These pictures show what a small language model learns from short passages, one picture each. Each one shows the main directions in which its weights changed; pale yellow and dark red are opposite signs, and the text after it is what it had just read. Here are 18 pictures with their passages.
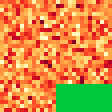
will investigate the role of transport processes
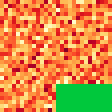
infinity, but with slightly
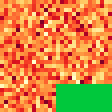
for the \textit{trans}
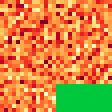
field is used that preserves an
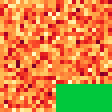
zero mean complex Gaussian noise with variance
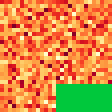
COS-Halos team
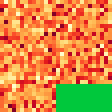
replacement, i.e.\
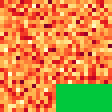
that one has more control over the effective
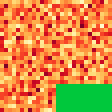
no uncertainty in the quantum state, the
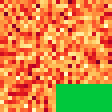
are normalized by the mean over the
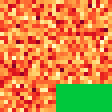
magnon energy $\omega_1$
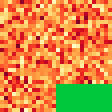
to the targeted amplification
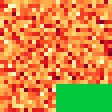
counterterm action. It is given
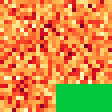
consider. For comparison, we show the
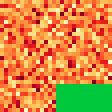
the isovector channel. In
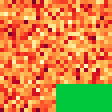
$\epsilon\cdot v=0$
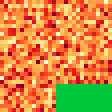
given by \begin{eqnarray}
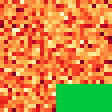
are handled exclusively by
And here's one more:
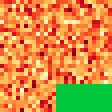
and ethical considerations which have
